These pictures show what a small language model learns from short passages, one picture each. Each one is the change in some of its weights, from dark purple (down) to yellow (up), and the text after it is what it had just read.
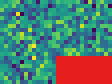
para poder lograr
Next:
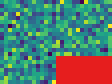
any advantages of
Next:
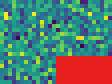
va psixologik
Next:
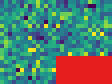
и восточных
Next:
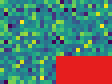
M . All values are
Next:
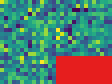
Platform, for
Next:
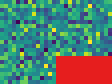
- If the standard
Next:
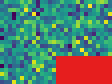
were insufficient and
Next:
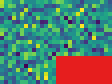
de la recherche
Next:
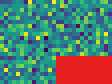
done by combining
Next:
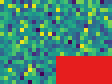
meetings were organized
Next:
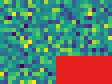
atividades voltadas
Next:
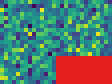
revisão da
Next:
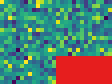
aging, the highest
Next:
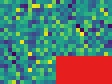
high frequency
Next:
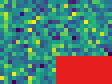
социальной и
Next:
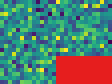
foster trust and
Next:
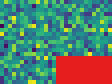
de pé direito
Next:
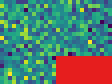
people with various
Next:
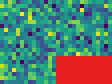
dynamical nature
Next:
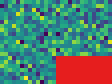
hospital and
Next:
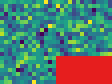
risk analysis. The
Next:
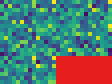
of WIFI
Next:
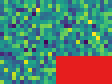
to be performed on the
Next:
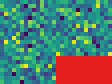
in each country
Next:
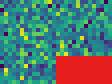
centraux »
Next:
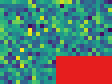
à qualidade no processo
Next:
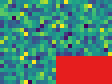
while ILD and
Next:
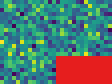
et la surface
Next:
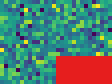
over time. Key
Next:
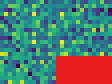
va maxsus
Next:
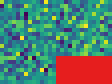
momento, em
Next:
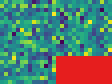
La participación en este
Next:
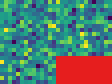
does not support the
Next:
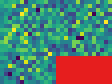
learning and computer
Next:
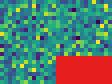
a column of
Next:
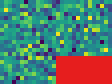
for researchers, the
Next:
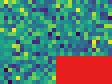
their life goals
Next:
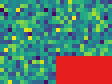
buoyancy, as
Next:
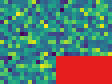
don massasiga
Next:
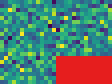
Natural Sciences
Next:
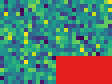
more accurate and
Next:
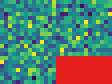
a través de un
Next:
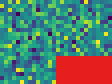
changes were made
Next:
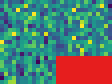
so that others can
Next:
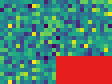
bo'la oladi.
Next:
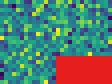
used in physics in
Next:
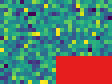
representations. A deep
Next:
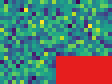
of blended
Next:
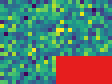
function, informational
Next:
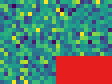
with assimilation of
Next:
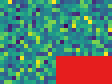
cost rate is
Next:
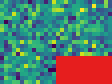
deposits in national
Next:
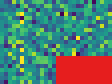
Del mismo
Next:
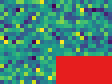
important anilox
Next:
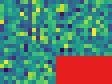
of something
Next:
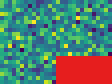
але також
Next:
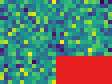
y la ausencia de
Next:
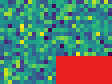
in establishing
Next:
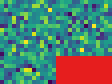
mais confiantes
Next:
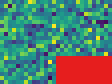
du care comme
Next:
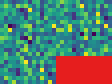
influence, and
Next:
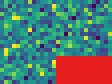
позициями и
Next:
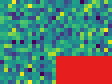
valuable evidence
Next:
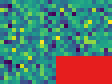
quais não se pode
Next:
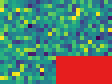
ва таҳлиллар
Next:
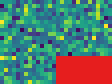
cases, some of
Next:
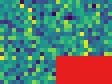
perspective, it support
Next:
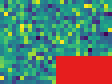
specialists in the
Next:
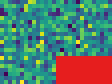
carried out in
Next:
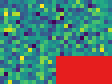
rapport à la
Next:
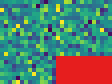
está realizando
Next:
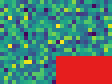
without any training.
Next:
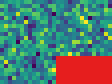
gene (Fig.
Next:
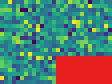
data and participation in the
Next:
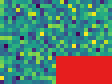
in the fields or
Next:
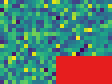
mentioned video
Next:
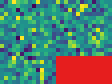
abituati possano
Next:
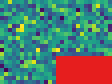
in the required
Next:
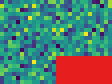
hold - c1
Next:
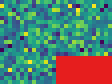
to check the
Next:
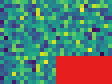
efficiency. A
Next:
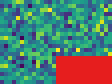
in the Area of
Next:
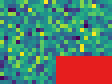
K, D1 ve
